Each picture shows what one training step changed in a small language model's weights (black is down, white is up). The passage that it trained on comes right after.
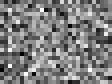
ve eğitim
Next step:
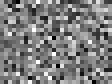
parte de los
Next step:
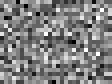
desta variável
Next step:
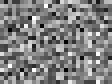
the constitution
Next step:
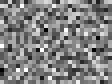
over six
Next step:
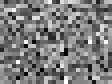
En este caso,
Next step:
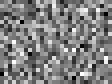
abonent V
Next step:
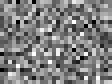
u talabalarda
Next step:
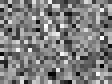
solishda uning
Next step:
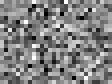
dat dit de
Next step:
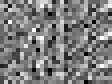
ini juga
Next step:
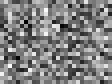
individus, au
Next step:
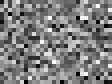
ont avancé
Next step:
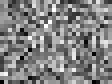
в первой
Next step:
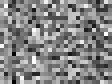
процессами в
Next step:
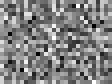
на тази
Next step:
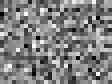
y éxito
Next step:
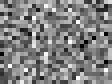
of Human
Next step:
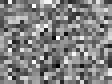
erbe per
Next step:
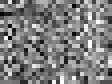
equipe e
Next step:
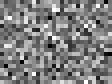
– nazaridan uning
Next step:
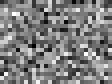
et économique
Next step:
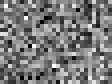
expostos e
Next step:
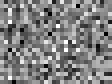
da camera,
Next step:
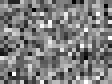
esté, el
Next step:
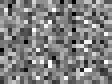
В статье
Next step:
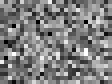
e documentos
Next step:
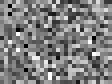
исследования в
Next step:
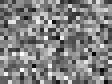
una relación
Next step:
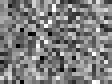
в ниже
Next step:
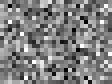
yang merupakan
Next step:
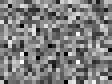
curso técnico
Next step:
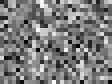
aims to
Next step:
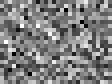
contureze și
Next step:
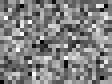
kuch bilan
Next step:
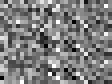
bu vaziyat
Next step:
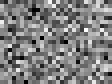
à assistência
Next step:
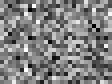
тузилади ва
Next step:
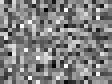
1 hari
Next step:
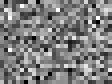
que priva a
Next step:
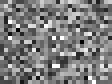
diferentes realidades e
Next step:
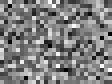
και του
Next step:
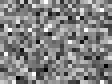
asoslanib amalga
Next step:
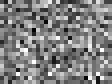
dos dados.
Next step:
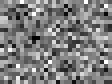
à grands
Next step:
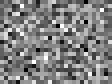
muallim va
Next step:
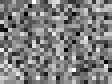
di Jalan
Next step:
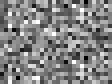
areas by
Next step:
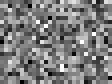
5. Alina
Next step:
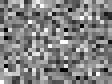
didik untuk
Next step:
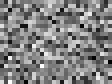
of age in
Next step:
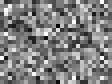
criterion and
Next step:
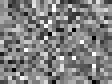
вместе с
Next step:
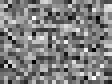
ham o'rin
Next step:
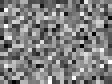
Un modèle
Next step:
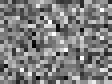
los pacientes
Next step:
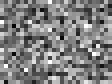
de conhecimento
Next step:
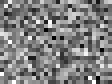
más utilizado para
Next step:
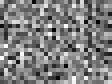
Bu bilan biz
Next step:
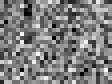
D. Et
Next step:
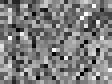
do trabalho, do
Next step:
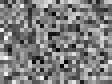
women with
